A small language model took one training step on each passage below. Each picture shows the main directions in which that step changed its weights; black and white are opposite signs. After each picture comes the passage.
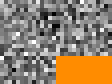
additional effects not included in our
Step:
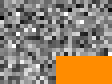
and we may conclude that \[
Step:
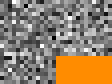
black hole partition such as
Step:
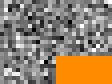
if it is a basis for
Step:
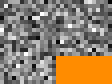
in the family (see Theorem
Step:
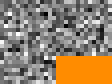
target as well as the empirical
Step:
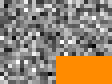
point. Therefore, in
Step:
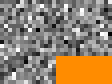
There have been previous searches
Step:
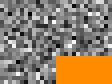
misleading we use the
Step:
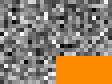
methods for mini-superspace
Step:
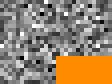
the spin and flavour
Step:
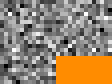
and dynamic body posture.
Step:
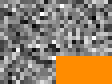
in the interphase momentum exchange
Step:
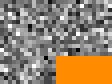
set, and for a commutative
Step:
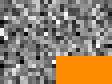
possibilities for $Y$,
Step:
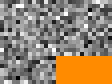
then expressing the polynomial as
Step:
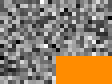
energy is thus given by the
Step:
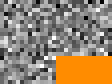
whose duals contain the vector
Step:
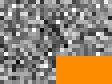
admitted to something that
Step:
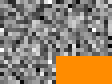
(\mathfrak{A} -
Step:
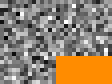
purpose, we define the
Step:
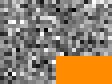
compactness and surface redshift are
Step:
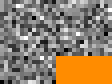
0 & \text{if
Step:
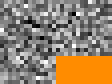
at the heart of deep
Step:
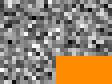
are locally equivalent. Then there
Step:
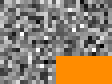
arise if the amplitudes of
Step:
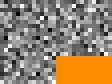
enable us to define functions on
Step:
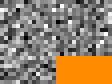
$A$. Comparison results
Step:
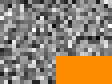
be shown in simulations. This
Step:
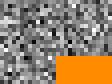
either empty, a point or
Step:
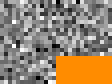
last two rows and columns of
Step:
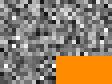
nontrivial flat hermitian form,
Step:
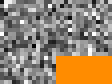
(b)$ exists. Since
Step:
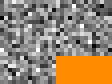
elements or, equivalently, of
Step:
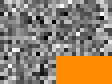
to some curious features
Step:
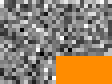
can upper bound the ratio parameter
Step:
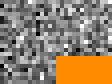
Theorem 4.1.} We
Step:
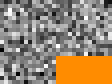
on which each model was
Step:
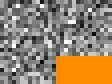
without changing their behaviour.
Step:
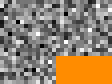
easy and follows from investigating
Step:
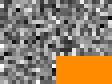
multipliers), $B$
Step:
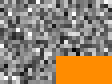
stated that this representation of a
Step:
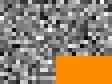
been checked via the algebraic
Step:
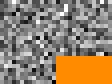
in this letter will allow
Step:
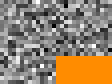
particular, in this case,
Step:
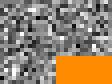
cavity. These examples illustrate
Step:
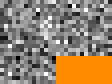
scheme one has to evaluate the
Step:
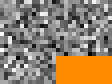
$\pi$ fixes
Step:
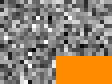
\rho: K \to
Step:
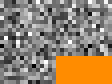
we decomposed the problem in
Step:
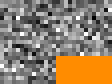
The horizontal lines are sum of
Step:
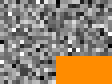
that the $\tau$ production
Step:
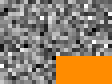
k \le d}\frac
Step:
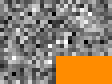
increasingly difficult distinguish a
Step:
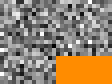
$\tilde S$ is hyperbolic
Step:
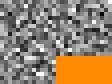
materials and high-power
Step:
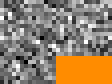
of) critical points with
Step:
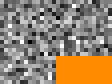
states in discs, we
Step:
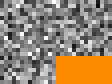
vanishes if, and only
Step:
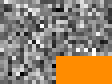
= x$. The benefit
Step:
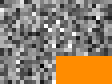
$F$, we can obtain
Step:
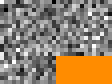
analysis or Smale
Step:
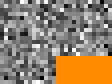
``` Update
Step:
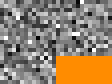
of $\bar \nu $
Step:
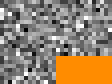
and $y^\ell$
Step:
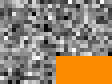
Phys. \textbf{B
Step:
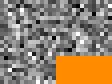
red, blue, and green
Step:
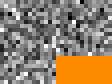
of $\eta$ and is
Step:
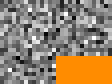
of the algebraic fundamental group of
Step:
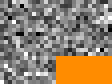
{\bf Acknowledgements.} The
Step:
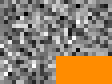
Kong SAR,
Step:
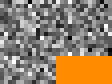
Felder' s
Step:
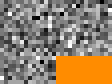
limit. For nucleon
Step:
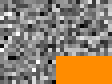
Fig. 3, for
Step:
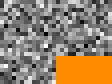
is isomorphic to the normal category
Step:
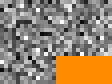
expansions carried out
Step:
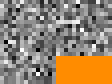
disjoint finite closed subsets of
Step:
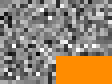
constant density \(\rho\),
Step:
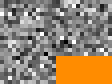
to an extent needed for
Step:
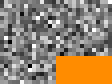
scaling, virtual server
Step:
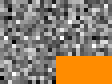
notational economy,
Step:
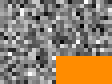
each image. Inset in
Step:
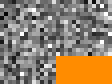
sections. Denoting
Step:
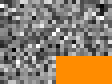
What sets the scale is
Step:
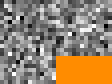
2), it goes up to
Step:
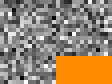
to expose deepfakes
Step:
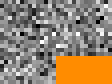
the following Liouville
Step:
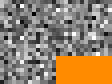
A low baryon mass fraction
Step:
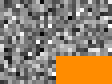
interval into more subintervals
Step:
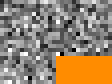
A \textit{control
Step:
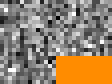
Z bosons, there are
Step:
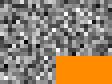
X$ and a perverse
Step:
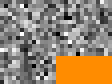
a red-green graph with
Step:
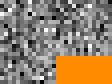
accessing medical
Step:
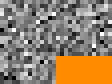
authors considered a network consisting of
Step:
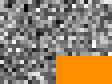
results are shown in Figure
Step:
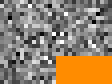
the Hamilton Jacobi equation
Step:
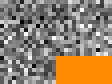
Bryant and Simon
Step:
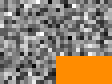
Moreno for stimulating
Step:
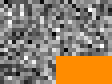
be mostly located towards the
